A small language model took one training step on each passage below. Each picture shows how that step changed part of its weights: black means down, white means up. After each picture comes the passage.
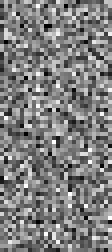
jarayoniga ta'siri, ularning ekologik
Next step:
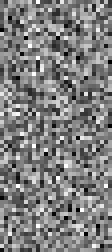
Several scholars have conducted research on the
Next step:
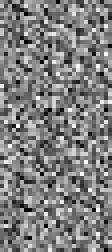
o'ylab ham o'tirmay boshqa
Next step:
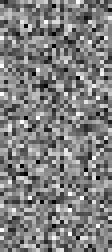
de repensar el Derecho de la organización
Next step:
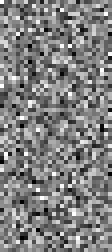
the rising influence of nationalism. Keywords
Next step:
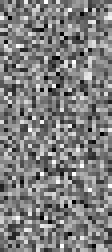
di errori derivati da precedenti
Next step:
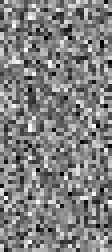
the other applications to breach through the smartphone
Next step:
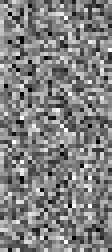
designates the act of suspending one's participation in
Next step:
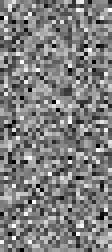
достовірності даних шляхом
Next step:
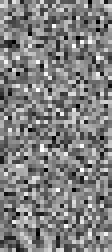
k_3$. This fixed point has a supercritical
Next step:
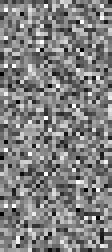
ўйини қилаётгани
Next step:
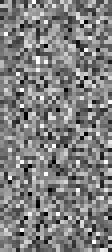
информации об объемах реализации метод
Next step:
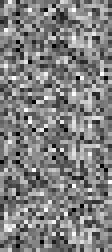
growing, and embedded. The tool was tested in
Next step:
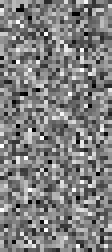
is it is the mode for accessing all other modes what
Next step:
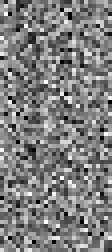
and No. 38 - the springs near the
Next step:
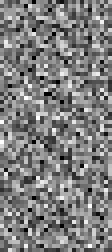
TIMBRE: ORIENTATION,
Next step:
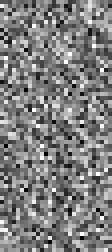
në lartësinë 380
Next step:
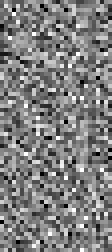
va sayyohlarni jalb etishdagi roli
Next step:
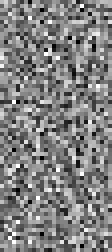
turbulent} motion seems to be inevitable.
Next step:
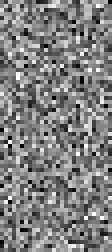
DCside voltage of VSI, the peak reference source
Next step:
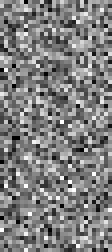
occupation. These principles allow minimally designed core
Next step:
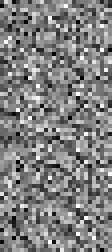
мои волосы”) словно
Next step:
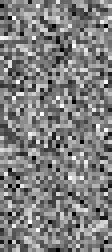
tegishli bo'lgan xususiyatlar bilan
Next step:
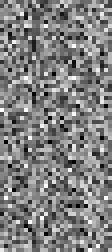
by converting the dataset into binary form using
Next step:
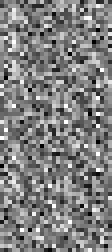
voor samenwerkingsprojecten en
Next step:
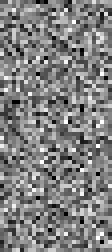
projection of the total spin is conserved for the present
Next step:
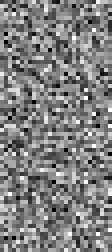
en Bedrijfseconomie*, sept.
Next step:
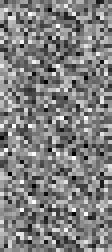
Sirlene Moreira Fideles²;
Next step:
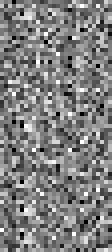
لبنیات در
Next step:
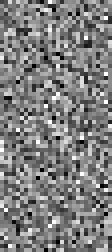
abierto actualmente. Para hacer
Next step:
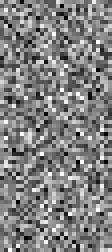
where $\lambda(y)$ is the combination of features used
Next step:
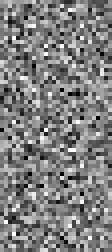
for the dimensionless graph and the conversion factor to find
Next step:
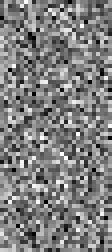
and the position vector, where both definitions share the
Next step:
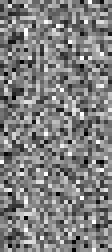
köklerin etki dışında kalan
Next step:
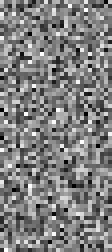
weight. Also, we believe that having a good quality
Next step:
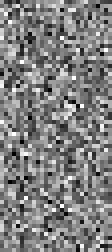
the essence and content of dehumanization the
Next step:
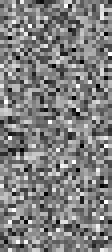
of Medical Sciences, Naganoor,
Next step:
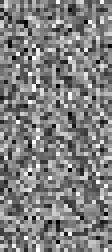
yo'naltirilganligini ta'minlash
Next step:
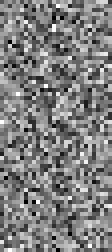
In *Colwell*, the Third
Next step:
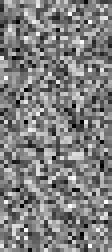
practices have also evolved. This creates the need for
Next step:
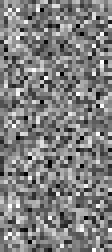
его психологии, традиций,
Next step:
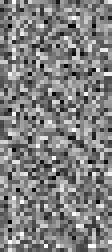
Xalqaro migratsiya tashkiloti,
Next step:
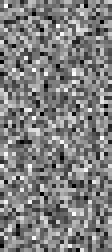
above. DT models provide a diffeomorphism
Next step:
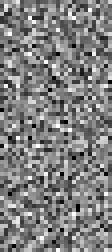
evolution equation eq.(\ref{BK}) one
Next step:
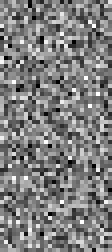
almost a third of the solar plants are located on
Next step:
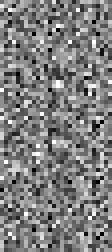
hoeverre de ideale balans van de heer
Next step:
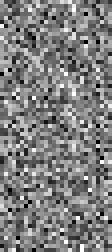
and more successful. Many contemporary methods,
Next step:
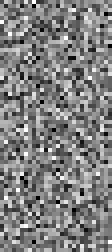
reflecting an active and prolonged immune response
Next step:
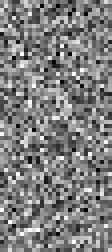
is based on cosmic ray energetics.
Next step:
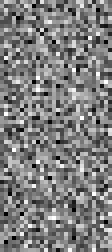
faoliyati ortidan foyda olish hamda
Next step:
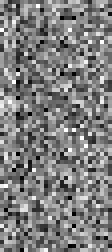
in the future. Research Methodology: The source of data
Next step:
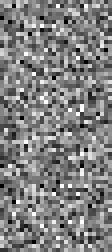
volume fraction, it is found that the superconducting transition temperature
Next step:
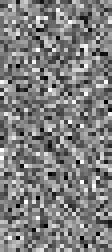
ator como fonte de investigação.
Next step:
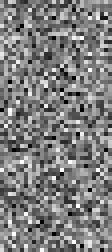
of the pair. As in the simulation, applying a
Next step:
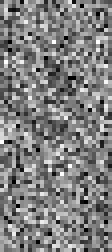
in the ($R_{T},\Delta\tau$)
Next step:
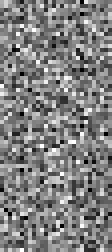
text is classified with labels. These labels correspond
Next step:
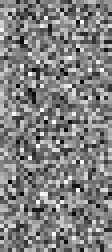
and the humanities. The raw dataset we start with
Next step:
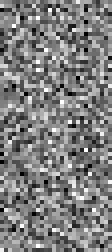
cases committed against minors. Key words:
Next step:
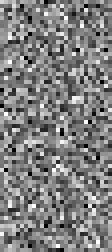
one or more concepts and narrowing the
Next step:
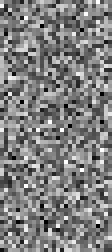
a los servicios de salud de calidad,
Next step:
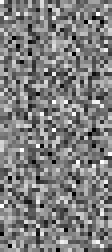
READING A2 WRITING A1
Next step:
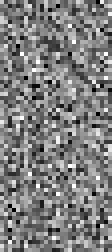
tizimida ahamiyati qanday va uni
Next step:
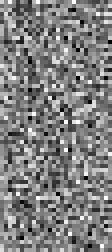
the Vision Zero EU goal. It intends to
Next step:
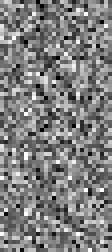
alcohol structure than alkanes. On the other
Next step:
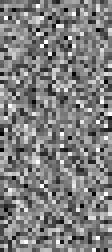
an'alarida kuzatiladi. Ushbu
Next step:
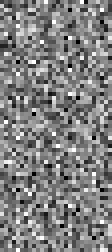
llevado al municipio a diseñar
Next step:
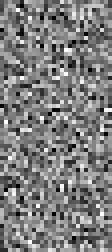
taken from twitter. The data is taken from the
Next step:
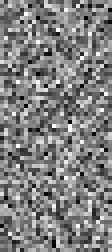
2017, la capacité de stockage cumulée
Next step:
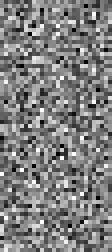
science-based targets for agricultural sustainability, often
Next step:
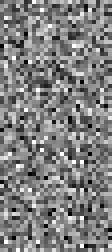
pressure correlation for saturated FAMES, the data
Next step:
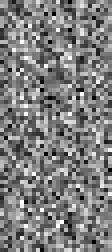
ile uğraşmaları
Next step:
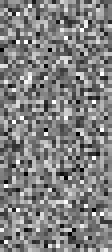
whereas 68(34.2%) patients had normal
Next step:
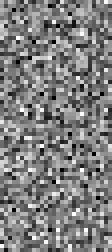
variantes que no inflexionaban. La
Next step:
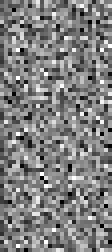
ularni turli hayotiy vaziyatlarda
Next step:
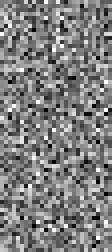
if $v \in N^1(u)$ then
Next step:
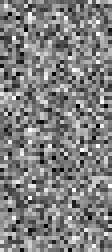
accommodate their needs which are different from students without
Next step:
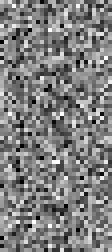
de rattachement. Pour chaque
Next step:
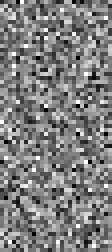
Patent of Uzbekistan, № IAP
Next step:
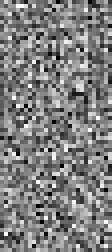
nomi etimologik jihatdan forscha
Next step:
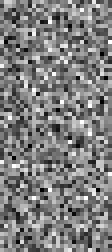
urban housing. The final purchasing group
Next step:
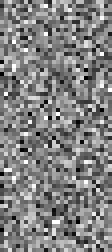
ва маданиятни ривожлантиришга
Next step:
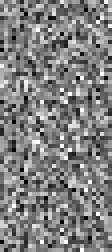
with varying depth using a modified finite element segment method.
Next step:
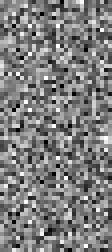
para evitar afectaciones en calidad y
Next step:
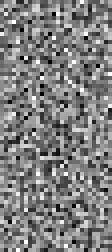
répartition connue. Changeons de continent
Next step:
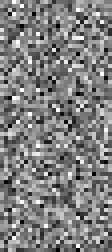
правовий режим, як і на
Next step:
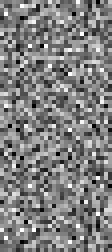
pragmatic one – to protect its interest in
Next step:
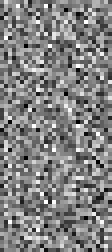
ваколатларини муддатидан
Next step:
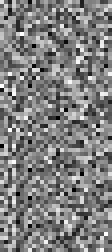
à relação da comunidade com a sua
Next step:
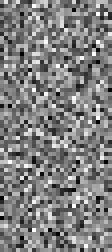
spot purchase of a commodity involves
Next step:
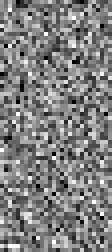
K, incurring an additional 1.5 dB
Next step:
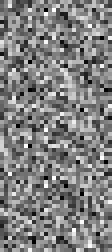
marked by green-outlined vertices.
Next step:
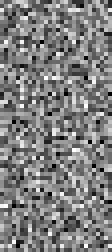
ishqiy g`azallarida ham
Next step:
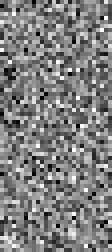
muhofaza qilinadigan xududlar
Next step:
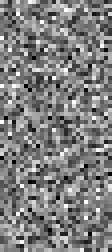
Project duration: 42 months
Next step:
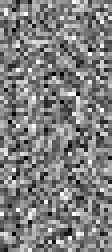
виміри. Особливе
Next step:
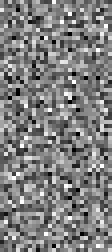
to restore the internal structure, youth and health of
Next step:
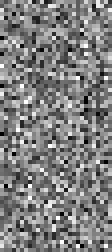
Gopal if other co-workers of
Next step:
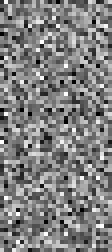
farqli tarzda, erkaklar
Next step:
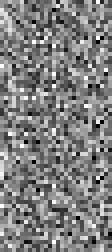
Introduction Bamboo fibre composites
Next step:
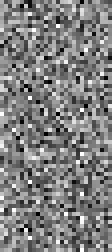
little awareness of the importance of assessing the
